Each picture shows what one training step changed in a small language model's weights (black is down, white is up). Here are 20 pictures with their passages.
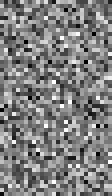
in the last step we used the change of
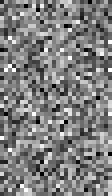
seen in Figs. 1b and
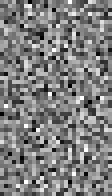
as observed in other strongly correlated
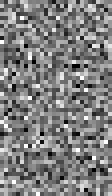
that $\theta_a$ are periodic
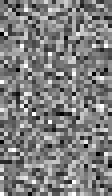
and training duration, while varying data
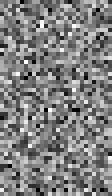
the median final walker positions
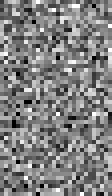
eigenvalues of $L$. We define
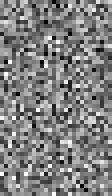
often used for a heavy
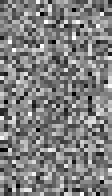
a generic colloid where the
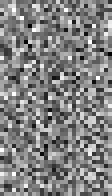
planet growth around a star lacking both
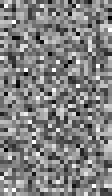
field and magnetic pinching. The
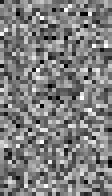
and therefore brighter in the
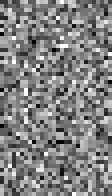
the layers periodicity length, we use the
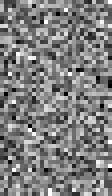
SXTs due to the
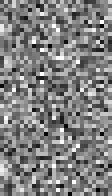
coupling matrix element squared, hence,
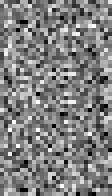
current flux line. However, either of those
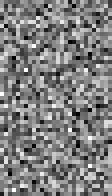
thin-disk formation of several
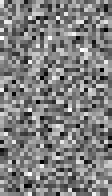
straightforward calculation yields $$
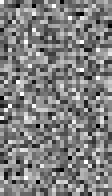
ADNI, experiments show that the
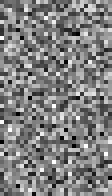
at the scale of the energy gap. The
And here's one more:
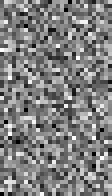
they decay like those of the resonances.
